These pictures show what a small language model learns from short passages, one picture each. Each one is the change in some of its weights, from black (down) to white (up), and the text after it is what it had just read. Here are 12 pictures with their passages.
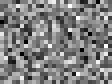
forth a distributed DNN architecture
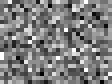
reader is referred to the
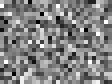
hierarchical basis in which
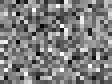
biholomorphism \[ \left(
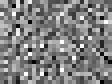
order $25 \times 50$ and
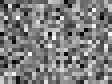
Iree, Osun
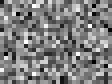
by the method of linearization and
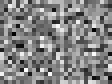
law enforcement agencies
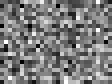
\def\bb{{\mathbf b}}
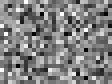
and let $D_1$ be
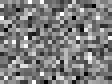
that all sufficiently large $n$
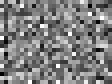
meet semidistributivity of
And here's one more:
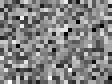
who seek to reduce the
